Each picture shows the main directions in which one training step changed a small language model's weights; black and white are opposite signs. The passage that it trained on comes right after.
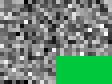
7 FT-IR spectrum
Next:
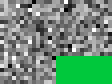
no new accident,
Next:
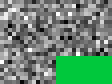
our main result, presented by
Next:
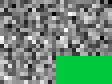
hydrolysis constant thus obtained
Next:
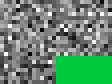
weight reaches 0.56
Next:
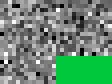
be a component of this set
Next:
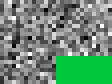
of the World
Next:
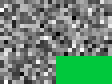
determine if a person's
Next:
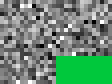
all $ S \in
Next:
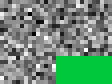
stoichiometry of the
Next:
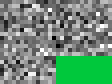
without any changes. Its
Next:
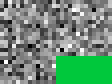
To achieve this goal, the
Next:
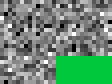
should also have a perfect understanding
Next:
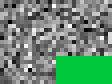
\begin{abstract} We
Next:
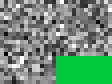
purposes. However, a
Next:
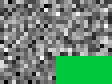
$$\Delta\varepsilon =
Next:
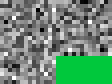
De Lellis and
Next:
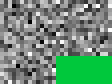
and $a$ are linearly
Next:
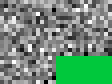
1. \ee As is
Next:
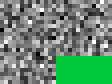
working on for the last many
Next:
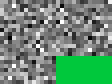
space, removing the limits
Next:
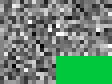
of the same structure.
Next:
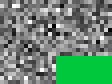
of the set of elements in
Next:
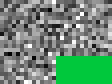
to net income from local
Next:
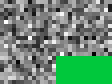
After retraining, both
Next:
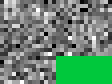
experimental data, absorption
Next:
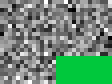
from COVID-19 generally refer
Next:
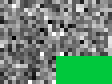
the availability of cure.
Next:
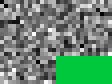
control problem, which we denote
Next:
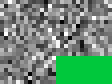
cardinality of this property -
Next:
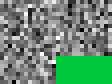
and external bodies do
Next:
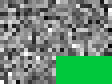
intersect the endpoints of
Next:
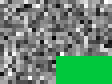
- sequential segmental analysis
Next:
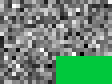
of the transformation matrix between two
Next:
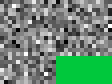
of maintenance and monitoring seem
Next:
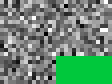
the $\epsilon$-ball
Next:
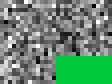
corresponding connection has residue precisely
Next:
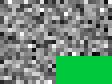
improved by making app functions relevant
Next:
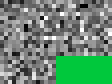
coefficient $4$ (the
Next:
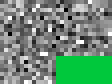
to 'Set X' in
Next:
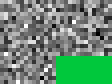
operator $L^{\varepsilon}.$
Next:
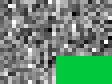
e^1 \wedge
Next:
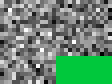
\newblock ISSN
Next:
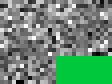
above diagram follows by Lemma
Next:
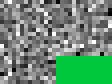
professional conduct, which
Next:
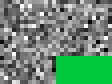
at SIP extension that
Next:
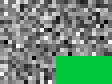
the world's first composite
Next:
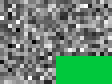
variable (Smeraldo
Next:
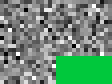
her artistic practice consists
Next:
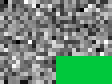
F. Murat,
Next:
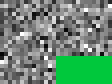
unbalanced directed network
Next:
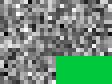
such sequence corresponds to an
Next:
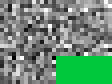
in the processing of cheese
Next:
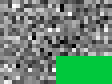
of rational points on elliptic
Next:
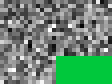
consider the real Dirac operator
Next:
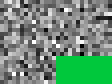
use to assign each note to
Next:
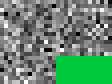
inventory cost management had
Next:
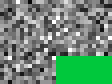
revealing a remarkable resistance
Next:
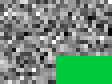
increase only polynomially in
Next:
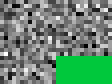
$w$ corresponding to the
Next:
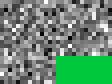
from previous page Hospital
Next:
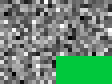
factorization as above, define
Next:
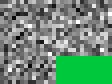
Drug Frequency
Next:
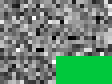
object, the match is
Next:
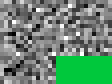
abbreviations are
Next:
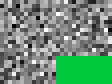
another, and the third dimension
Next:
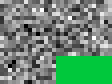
Director for his support
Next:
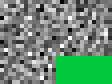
Average & Median \\
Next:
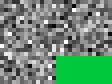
remained crystalline
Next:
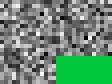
participants, the study was explained
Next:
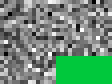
results for P_1 ,
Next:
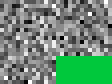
of opportunities and benefits provided to
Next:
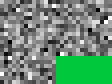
Galicia within its natural
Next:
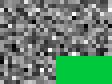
Dan Idang
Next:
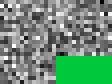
assumption, there exists a covering
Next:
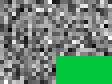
on a dynamic clustering function
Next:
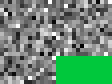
in the realms of public
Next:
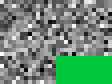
height from shoulder level
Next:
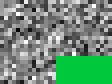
chain of inequalities: \[
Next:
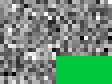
energy efficient method of processing solid
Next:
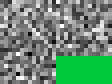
Alchemy", which is
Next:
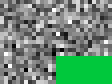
those who frequently needed to
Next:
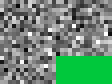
a direct sum of level 2
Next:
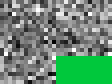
unique or a series of
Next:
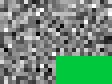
bound for the one-step
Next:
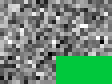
estimates on the primal
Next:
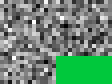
were subjected to pre and
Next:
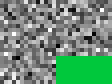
nonincreasing on } I
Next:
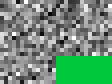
spanned by $1,
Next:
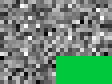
unlike the more common
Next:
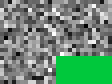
Dinh Hoa
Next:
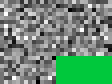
order. In the graph,
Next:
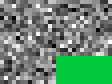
has impacted hard on
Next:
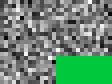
(see \cite[Proposition
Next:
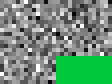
half sum of positive roots,
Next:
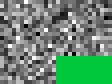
vanishes because of the Neumann
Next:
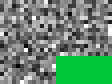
of the generalized products, in
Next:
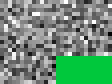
\to F$ such that
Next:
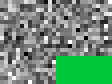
surfaces with constant average of their
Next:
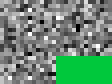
current limiting action of the
